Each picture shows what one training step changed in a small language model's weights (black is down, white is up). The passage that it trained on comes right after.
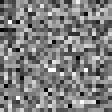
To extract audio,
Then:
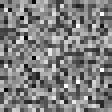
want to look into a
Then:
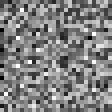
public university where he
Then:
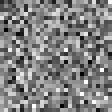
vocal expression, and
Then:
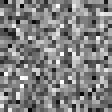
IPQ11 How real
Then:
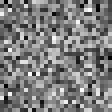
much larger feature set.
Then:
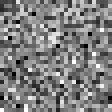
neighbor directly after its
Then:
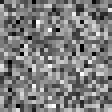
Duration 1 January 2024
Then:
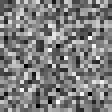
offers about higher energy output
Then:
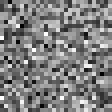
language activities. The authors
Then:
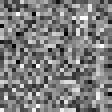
in their neighborhood
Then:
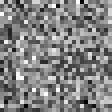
more. Modern
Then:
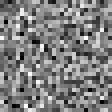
firms in countries with
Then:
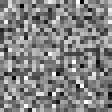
require more than purely
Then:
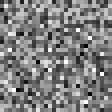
performed in several design
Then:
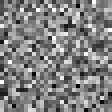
at providing consumers with more
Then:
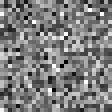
completing the treatment.
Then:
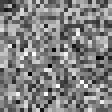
property and is a key
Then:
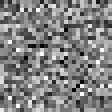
a common means of personal
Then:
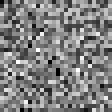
study the physical and chemical
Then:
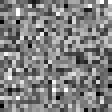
the previous one where,
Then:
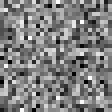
managing PKR
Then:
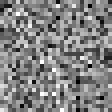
increase in dipping
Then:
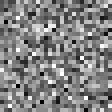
cells can quickly be
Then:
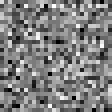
0.3 seconds
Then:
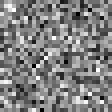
During the teaching and learning
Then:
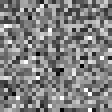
the summarized insights categorized
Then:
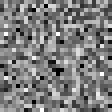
of larger randomized
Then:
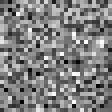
not have a right to
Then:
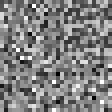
and metabolic responses responsible for
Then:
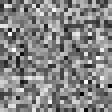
using a special modeling language
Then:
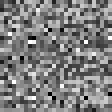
expression by usage of comparative
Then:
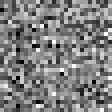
reaction time for boys
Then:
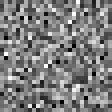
to discriminate, identify
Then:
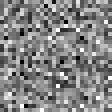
as; Ojek
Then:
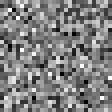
- Fabric weakening
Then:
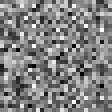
Evolution of mobile
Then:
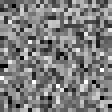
breakdown of testing and
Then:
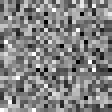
to that described by means
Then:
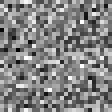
PBL entails
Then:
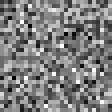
They are organized differently
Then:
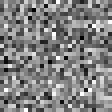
of ABC , therefore
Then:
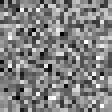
a mission and
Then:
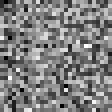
motivation strategies, the researcher
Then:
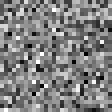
through the hole will
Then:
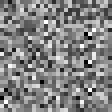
systematic extraction and integration into
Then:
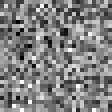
(DEP) on
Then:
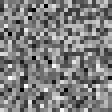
of neutrosophic sets,
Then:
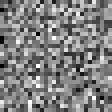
generated after all evaluations
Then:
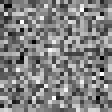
year during the period 2009
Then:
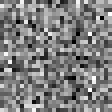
that some CNFs
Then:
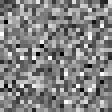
processes are predictable.
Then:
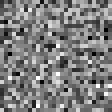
reducing waste, enhancing accessibility
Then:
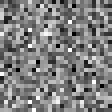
high-definition gas
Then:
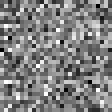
the dataset under review
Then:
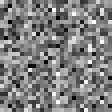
power of converting all
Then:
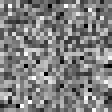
were 36 single crosses
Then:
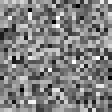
child is forced by
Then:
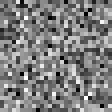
lead to an increase in
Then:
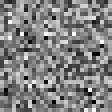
include secure collections loading
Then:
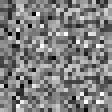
Regional Assistance,
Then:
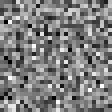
properties, water permeability,
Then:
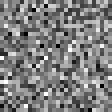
of the Republic of
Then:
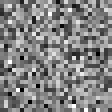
analyzed using ANOVA
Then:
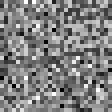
are located within the range
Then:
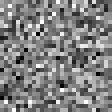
handling volumes at the
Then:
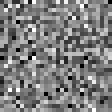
PPMN ;
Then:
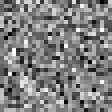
measures temperature is made up
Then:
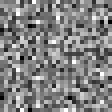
mildew caused by
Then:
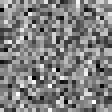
some of these investigations have
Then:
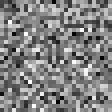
automated theorem
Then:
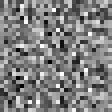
to C_{max}
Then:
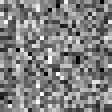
This is consistent with findings
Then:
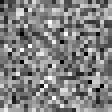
took place in the first
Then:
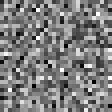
in the educational process,
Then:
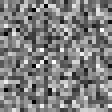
of the two indigenous
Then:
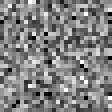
of phenolic OH
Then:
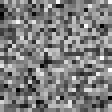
modern homes ...
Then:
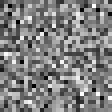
the dry season and compared
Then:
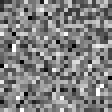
which occur round about
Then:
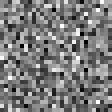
to accept criticism
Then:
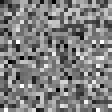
regard, this paper aims
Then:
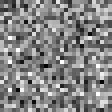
maps and map-like
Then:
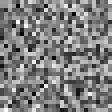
made with the advent
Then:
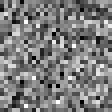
with Sinologist and
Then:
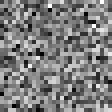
innovativeness and
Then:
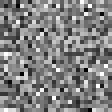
the weight function to produce
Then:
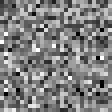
atmosphere and the thickness of
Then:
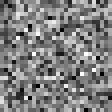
cohort will be provided
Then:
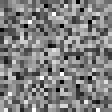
bloc, and
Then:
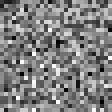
formal necessity to do
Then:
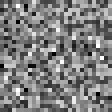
Academy of Medical
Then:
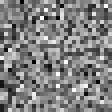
sequence N_i .
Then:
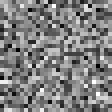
Correlation of the
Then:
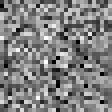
population coverage and system resilience
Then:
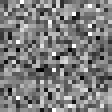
So, I don't
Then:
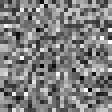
the psychosocial development
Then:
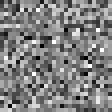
a greater confidence in the
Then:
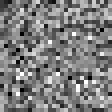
struggle with academic
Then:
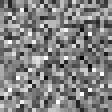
common criteria that we can
